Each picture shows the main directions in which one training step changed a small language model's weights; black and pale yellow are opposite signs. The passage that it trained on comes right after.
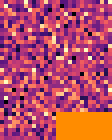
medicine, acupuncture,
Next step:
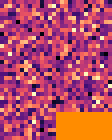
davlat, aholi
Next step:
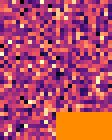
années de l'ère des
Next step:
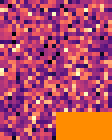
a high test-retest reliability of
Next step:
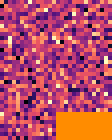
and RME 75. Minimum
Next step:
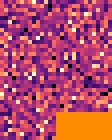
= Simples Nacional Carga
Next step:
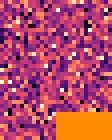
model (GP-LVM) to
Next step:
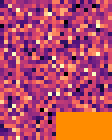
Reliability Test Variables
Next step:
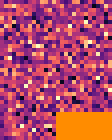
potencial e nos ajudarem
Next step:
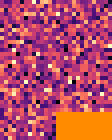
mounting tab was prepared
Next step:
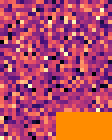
remis aux acteurs non
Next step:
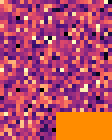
remained 3.20% below the
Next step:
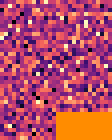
um papel crítico da
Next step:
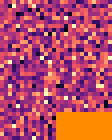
Four kinds of the tests are
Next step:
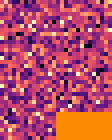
ўрнатилган жойгача
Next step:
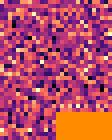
b. 2. Mahmudov M.
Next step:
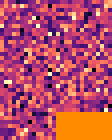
*opinion mining* [1]:
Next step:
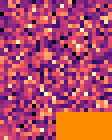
have wondered about the future and
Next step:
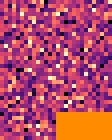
подробиці. Тобто,
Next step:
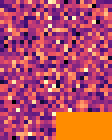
reports in traditional printed
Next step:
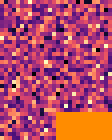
surround the nerve) is
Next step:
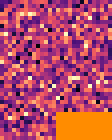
jamlash; - tarkibni eng
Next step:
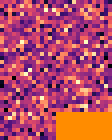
ser humano, sólo nos
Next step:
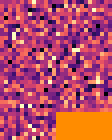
MIC determination. Table 1:
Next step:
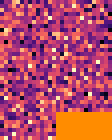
penelitian terbukti
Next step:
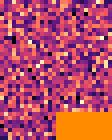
Kemudian dilanjutkan
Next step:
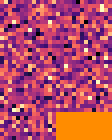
любой догматики)
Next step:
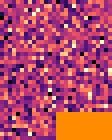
ماده بود که
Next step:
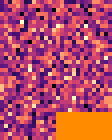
2. Vyadhinashana
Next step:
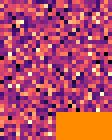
region. Topal (2017)
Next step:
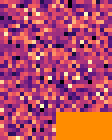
produciendo excediendo el
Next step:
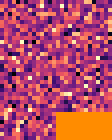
- сектора, который
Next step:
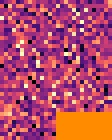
seguir. O resultado foi
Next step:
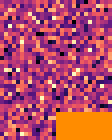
da resposta terapêutica, da
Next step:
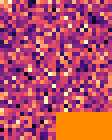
a universal issue, not only in
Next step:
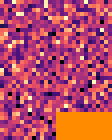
Action films also help
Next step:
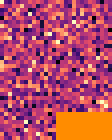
be analyzed, a correlation
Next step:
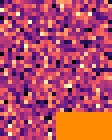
жилья, улучшение
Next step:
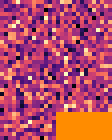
un altro verso collima con
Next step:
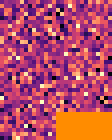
heart disorders. Several studies
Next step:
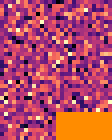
and bound procedure one. First,
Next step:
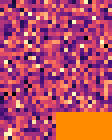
ha favorito frequenti
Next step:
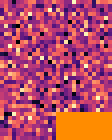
por negros e pobres,
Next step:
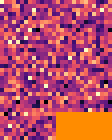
have the ability to provide the necessary
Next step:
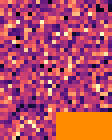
Abbreviations: Pa –
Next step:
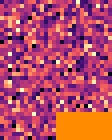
³⁾ A. A. Berle
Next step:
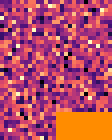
(Oxadiargyl 80%
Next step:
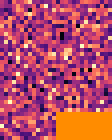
hududidagi xalqlarning
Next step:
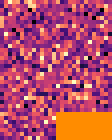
perioden onderscheiden,
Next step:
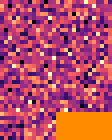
la función de investigación de manera
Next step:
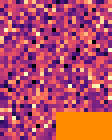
un total de 130 pacientes,
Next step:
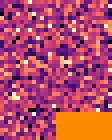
xos xususiyatlaridan -
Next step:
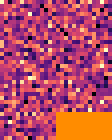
Chemical was something more
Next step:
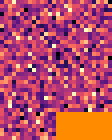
repositories for making all data
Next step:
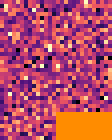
estão liderando o mercado.
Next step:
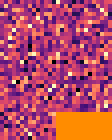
Pay – adequacy of pay
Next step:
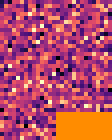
aniqlanadi, baholash
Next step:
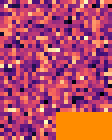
схемы с широким
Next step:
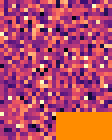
monitored, according to the
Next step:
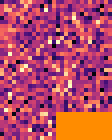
процентного содержания
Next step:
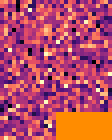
the municipality of Duque
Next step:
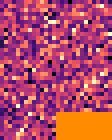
of Interest The authors declare
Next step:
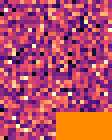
Fig.1). Large PC
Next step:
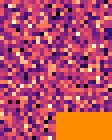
the process of learning English as a
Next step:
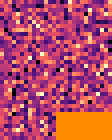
Figure 1. Scatter plot
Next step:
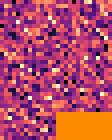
puede hacerlo más
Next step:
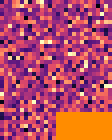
[4]. Определенный
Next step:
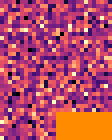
(SKGs). Each pilot
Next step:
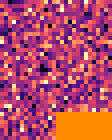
«Наталка Полтавка»
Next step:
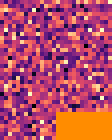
CARES) Collaboration.
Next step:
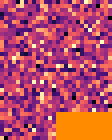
цього феномену.
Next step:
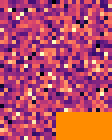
малої площі, для
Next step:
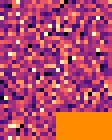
and reviewed by two anonymous
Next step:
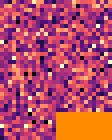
financial interests or personal
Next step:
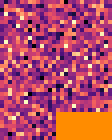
anho) rivoyat qilgan
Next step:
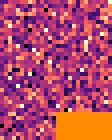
omonatlari, mlrd.
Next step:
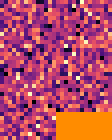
edi.Shunday qilib,
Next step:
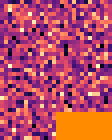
to the puddle regime $n
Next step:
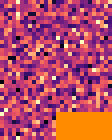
terimlerinin kareleri
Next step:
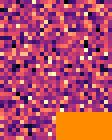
(EMT), tensile energy
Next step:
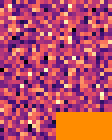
Our findings suggest that
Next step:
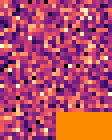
decline in kidney function which is
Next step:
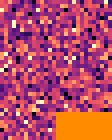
demokratik O'zbekiston
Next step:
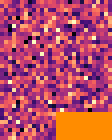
exam. [16] Quantitative,
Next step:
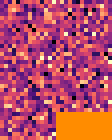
water’s drag. Figure
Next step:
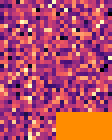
can be built in all part of
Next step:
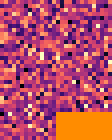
perceived importance of phonology in
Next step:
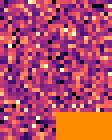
oriented communities making things and
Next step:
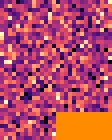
used was Non-Probability
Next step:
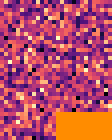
de exp. en SCJN:
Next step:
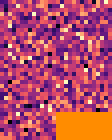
of Total Suspended Solid
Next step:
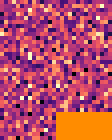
modernist architects of
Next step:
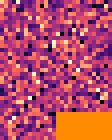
adecuada. Así mismo,
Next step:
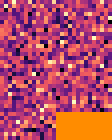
Authors’ contributions MG
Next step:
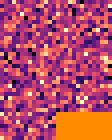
were linear after 50 kN.
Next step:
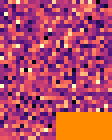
et al. (2025) examined the
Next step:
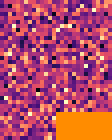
Biochemistry Laboratory of
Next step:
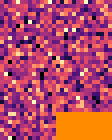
drying rate versus drying
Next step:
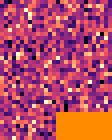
Olena Cherepyuk¹,
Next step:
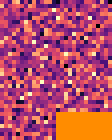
Масса, г Высота
